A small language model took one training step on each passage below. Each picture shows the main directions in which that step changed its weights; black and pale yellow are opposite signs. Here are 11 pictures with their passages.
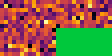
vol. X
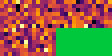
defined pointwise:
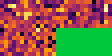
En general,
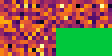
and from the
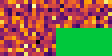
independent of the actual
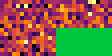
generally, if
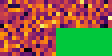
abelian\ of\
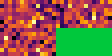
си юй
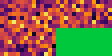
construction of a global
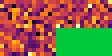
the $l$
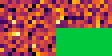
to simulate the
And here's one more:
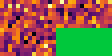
определяется на
